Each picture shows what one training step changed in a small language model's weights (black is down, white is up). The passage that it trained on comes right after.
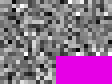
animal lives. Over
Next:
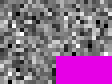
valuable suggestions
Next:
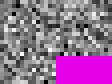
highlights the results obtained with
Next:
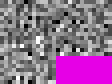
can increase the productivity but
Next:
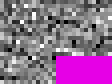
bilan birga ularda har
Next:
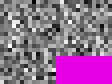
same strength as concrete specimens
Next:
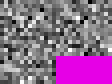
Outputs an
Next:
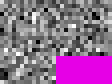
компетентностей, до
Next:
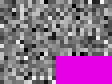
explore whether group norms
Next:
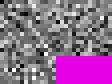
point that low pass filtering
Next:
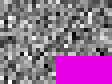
knowledge from intuition,
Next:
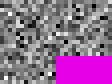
1 provides the description of each
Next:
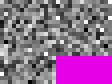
and depression, no
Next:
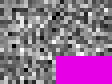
areas with little or
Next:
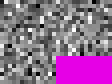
state on its own. We
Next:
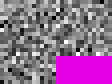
mesurables (ou plus
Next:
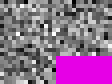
video? The second edition
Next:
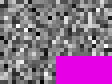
reconstruction could be
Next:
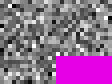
la pratique de
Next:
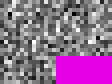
teachers at Sulu State
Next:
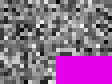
Nederland maar
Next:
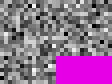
putea2* –
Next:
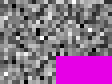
World Health Organisation
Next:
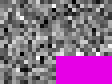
direkte Kommunikation
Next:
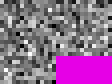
the path of independent development,
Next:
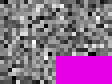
shunday bo‘lib
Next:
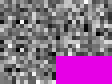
such as the use of
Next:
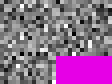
théorique, le
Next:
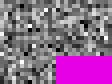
da mulher negra
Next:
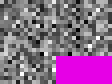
NACIONAL DE
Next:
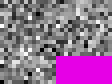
Associate Degree in
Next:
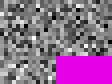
bo'ladi. OIV
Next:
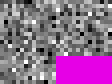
together with repeated observations
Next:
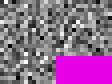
or public domain. Despite
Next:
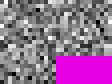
noticias entre los
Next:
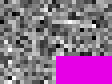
tutashtirilgan rotorga
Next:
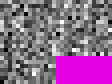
voz, muerte.
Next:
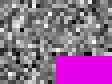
describes the swimmer
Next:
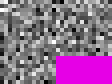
as in the relaxor
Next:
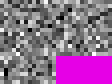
of Chemistry,
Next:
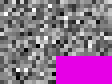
equipos diésel a
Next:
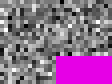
in salt beds for
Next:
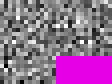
room once I was
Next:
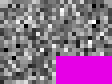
konsepsiyasi qishloq
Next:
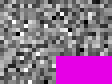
foydalanib o‘ziga
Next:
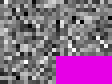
in our region. TB
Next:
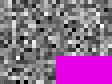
turli mahsulotlarni
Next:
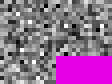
pertinence est confirmée
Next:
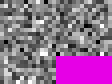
genre novels, and
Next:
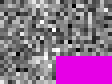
correlation with public attitudes to
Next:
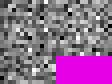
penduduk ke
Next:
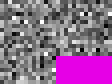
either for benefits or to
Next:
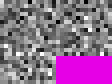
a combination of indicators and
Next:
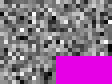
інформації або
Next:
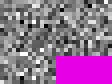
Jahan Koly &
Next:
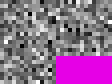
охрана прав и
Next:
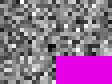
премии (один
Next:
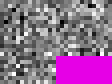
3. Once awareness is
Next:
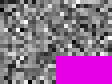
5 Injection-5
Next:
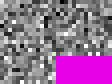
storage at a HPC
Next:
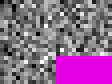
similar issue. This study will
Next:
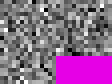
of an individual's work in
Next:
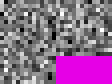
формування та розвитку
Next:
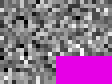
científicas de acesso
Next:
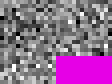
Life Cycle
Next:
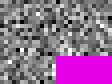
of symbols are needed
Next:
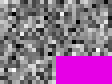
be forced to evolve
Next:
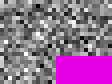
Robot for Vessels
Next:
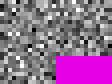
screening protocols enhances
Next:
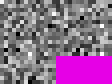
system Labour and employment
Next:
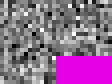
The mixture was kept
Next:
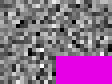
98 infants and children
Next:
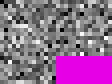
middle Danube
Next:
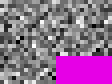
nodes: This node
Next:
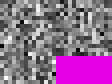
país, especialmente das
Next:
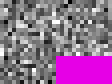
operates on six
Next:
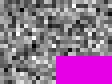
The right to health is a
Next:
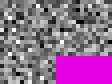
в подростковом
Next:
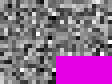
create more inclusive and
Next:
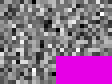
messaging store. -
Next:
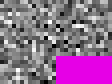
бу меҳнат
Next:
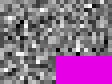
Kolovos authored
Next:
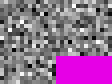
The research is still early
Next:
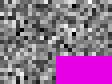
Software Interface
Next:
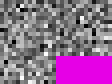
local environments, and an understanding
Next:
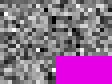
с помощью
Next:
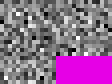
some, boundaries are the
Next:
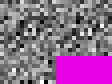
Which are the key
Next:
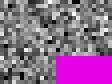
canalizador de
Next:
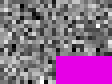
to remove the
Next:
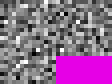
algorithms. This work uses this
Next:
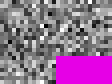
les 4 bits les plus
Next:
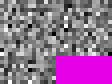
– *Anoplius
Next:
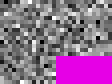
load T for lane
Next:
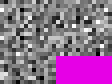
Church cannot be reduced
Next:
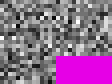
by meso-scale
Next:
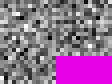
Reduction in
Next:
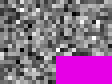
hepatic artery
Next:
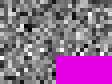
trabalhar na análise
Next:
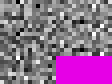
Stress Stress Stress
